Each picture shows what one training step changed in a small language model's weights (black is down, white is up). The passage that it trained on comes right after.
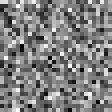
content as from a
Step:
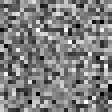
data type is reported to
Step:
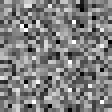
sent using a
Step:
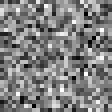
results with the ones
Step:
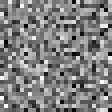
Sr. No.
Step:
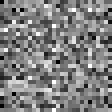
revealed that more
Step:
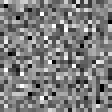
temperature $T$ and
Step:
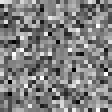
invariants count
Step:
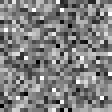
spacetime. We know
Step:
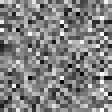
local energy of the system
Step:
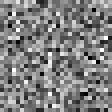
latitude at different
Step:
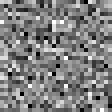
cross validation providing
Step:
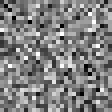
of fishes by
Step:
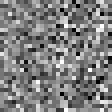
scattering matrix where only the
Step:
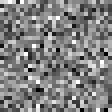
significantly inhibited the
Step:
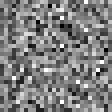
We have $\mid
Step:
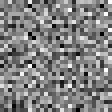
Cheng L,
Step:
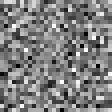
space. After the
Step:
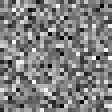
big $\Delta$
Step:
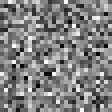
order to resolve
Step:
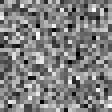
case. To see how
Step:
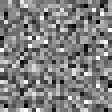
K.A. The
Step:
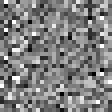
typical growth condition of
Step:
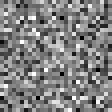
between the transmitter
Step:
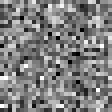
on the CNC
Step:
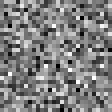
data. We show that
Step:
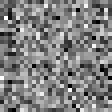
them is assigned
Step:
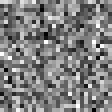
in practices such as
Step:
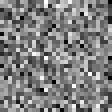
be also mentioned in
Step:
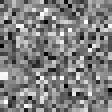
has fulfilled
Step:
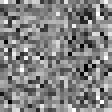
optimisation method. When
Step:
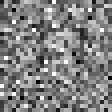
with the scaled
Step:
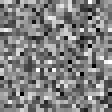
by forming tensor products
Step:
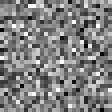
of \hii\
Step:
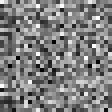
of the fact that we
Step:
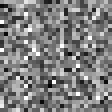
works in optimising
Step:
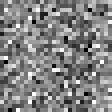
charge and regularization
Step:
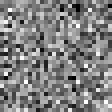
in vibrational
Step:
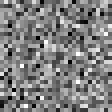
amplitude among the
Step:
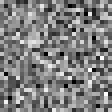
The third is to use
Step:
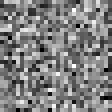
even eliminate the
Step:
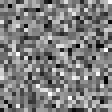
tends to
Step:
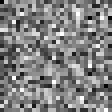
of Medical
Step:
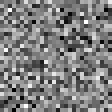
spinors in the
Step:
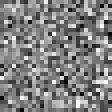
Fermi energy between
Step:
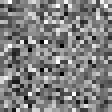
improve teaching through
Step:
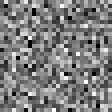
equations below. $$
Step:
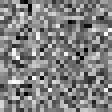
primitive variables
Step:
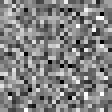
digital signal
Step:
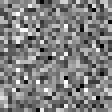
$f$ effect size
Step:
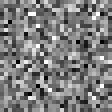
analyse all types of
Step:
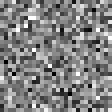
These particle-size
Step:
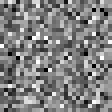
stakeholders and might also
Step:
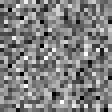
a consequence, for
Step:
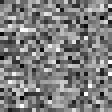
the strengthening of
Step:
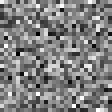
of a PV
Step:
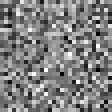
is transmitted,
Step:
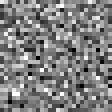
of $A$ by
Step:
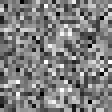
by the withdrawn
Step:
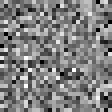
extends the scope
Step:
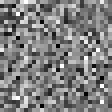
the problems they face
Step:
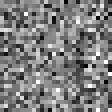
in adults than in
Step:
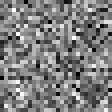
few tangible
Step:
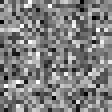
underwent extensive
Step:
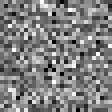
widely applied in
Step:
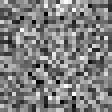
is also no uniform
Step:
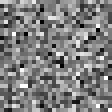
in addition to focusing
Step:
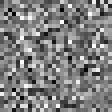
such manifolds the
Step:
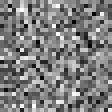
the same\/
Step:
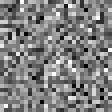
other via the spin exchange
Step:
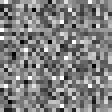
as the mechanism for
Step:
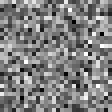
according to the class component
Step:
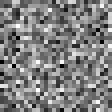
of shuttling
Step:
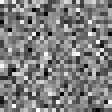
one can derive
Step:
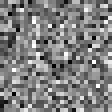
might be effectually
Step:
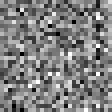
after decryption,
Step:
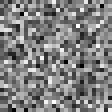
from the optical fiber
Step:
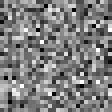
$X$ into a
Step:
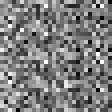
phonon absorption
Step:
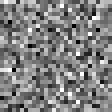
through the grants
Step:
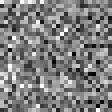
the resonance frequency
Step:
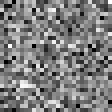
the Ritz values
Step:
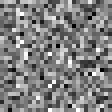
by substituting the
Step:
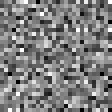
$x \in
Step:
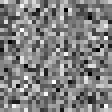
function. This is the
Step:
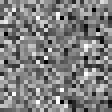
7 Success
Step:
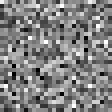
of Mathematics,
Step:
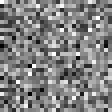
of the hardware and
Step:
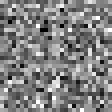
phenomena of
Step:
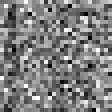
Also, Anil
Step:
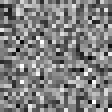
is the dimensionless
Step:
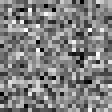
using authoritative reference
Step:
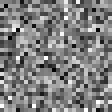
have to study separately
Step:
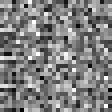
well, the triad
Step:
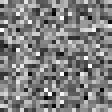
function $\phi$ of
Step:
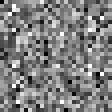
would have faced a
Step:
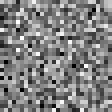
question of whether a given
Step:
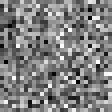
and has internal degree
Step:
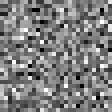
$K$ equals
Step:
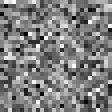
ensure that all
